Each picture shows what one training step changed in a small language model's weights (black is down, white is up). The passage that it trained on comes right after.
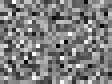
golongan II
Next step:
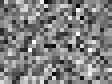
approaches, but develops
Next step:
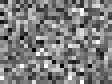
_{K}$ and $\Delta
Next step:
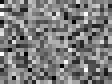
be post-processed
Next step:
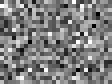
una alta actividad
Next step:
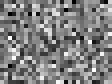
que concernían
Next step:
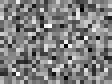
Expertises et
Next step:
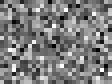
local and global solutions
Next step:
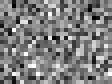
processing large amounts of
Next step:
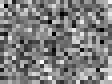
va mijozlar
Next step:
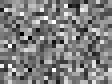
expenses, nor in
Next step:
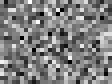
to judge objectively
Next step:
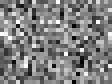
una potenza di
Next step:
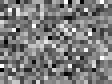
pion from the primary
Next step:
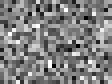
la galectina-9
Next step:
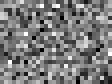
o'z kasbiy
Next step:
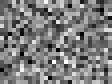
critical point at positive
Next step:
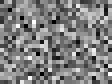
**Rev. Bras.
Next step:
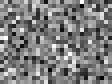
at the lowest points
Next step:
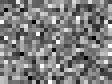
a sharp increase in
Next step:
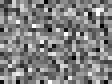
precisely (11)
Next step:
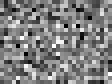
been not satisfied with
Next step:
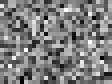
oils of neem
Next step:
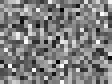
classroom and gain
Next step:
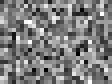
orientation of the
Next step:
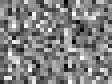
(RM) of the
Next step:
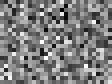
the keys it is
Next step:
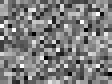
groups. An average
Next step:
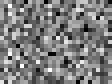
the US DOE
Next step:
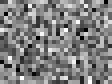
species (ROS) are
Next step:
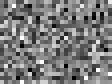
процессов для
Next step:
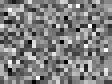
well-defined for
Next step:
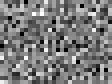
(30%). In terms of
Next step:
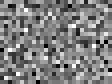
reliability, onboard
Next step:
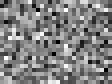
have remarkable differences
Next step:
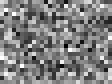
The comparison between
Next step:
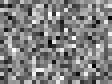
supported in part by
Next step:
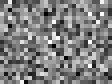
seen in 11 of
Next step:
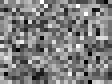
are conducted outside
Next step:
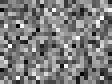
o pesado perfil
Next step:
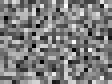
forte présence des
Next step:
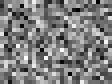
transmitted and the
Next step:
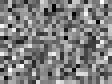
on all dhatus seen
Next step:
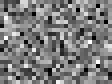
foarte bine
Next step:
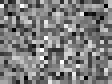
of the children’s
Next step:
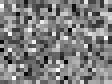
bone grafting.
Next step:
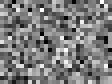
processo de ensino e
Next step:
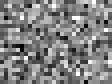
and the randomness of
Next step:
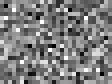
this interpretation; they
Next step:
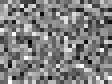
equation is proposed that
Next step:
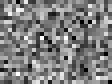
možemo i
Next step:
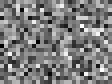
plano de cargos
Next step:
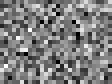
quasiparticle dispersion
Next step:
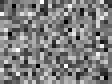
associated with reoperation
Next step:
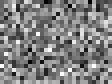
particles bound to the surface
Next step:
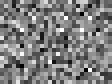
optically mixes these
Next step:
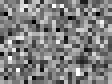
$\theta$. This behavior
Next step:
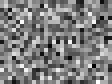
also used as examples in
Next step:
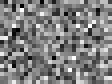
the eccentricity of
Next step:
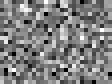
SLERP values,
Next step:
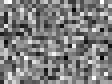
Tumanlarda esa
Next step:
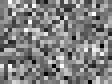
contrary the expansion
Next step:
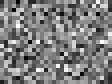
ten aanzien
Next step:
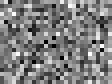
will last until the
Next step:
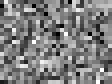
errors. Fig.
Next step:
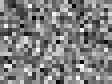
The value of bulk
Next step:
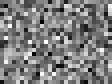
the figures show that both
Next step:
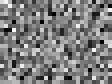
consists of cold
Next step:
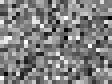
Information science;
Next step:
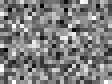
a minibatch of
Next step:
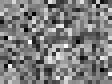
en el desarrollo
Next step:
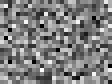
energy use, per square
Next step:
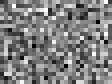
mathematical formula
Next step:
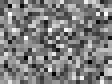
between the chain mean and the
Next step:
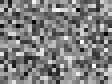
the aconitein than in
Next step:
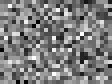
the former that the latter
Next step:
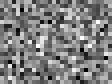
adscrito al
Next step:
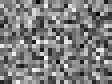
them will also depend, for
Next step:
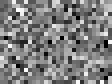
fixed at 5. The
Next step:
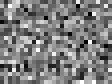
optimal value as stated
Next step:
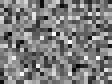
Further inspection in the
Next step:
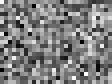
with quartz inclusions
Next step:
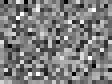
students to log data
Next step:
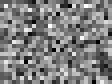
was observed to decrease in
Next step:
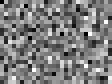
an indicator of the use of
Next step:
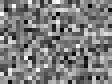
the other panels.
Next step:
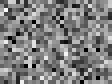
We thus introduce
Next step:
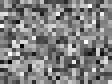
will enable personalized
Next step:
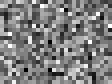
B exhibited
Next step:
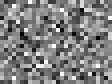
\mathbf{B}$ and
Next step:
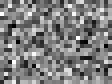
widely used in the
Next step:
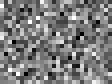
marginal posterior
